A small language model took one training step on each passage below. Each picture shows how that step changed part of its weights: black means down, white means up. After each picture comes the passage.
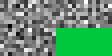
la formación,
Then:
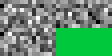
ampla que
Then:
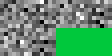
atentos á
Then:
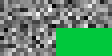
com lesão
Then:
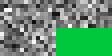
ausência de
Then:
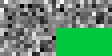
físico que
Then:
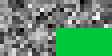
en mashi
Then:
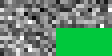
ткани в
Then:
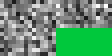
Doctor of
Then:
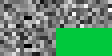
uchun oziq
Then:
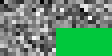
на основе
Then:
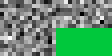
é medida
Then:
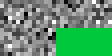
pe merit,
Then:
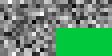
todo o
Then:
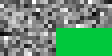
be on the
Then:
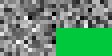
des marques
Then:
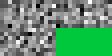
*Journal of
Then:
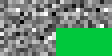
présence de
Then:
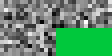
humana. A
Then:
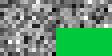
a state
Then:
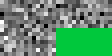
na ano
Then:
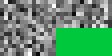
les aplicó el
